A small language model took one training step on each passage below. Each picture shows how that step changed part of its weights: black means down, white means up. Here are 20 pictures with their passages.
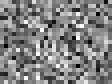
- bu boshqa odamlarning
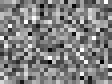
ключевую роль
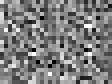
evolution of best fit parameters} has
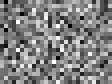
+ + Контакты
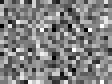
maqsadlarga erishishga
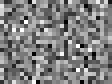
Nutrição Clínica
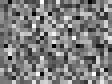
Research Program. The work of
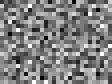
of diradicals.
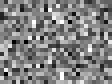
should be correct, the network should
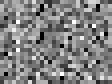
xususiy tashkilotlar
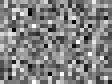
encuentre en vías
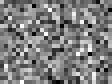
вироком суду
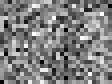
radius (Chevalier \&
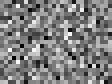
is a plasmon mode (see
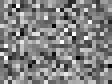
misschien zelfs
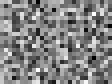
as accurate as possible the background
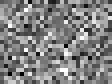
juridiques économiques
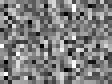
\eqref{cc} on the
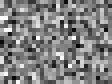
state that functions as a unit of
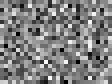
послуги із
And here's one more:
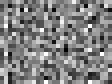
II. AMERICAN
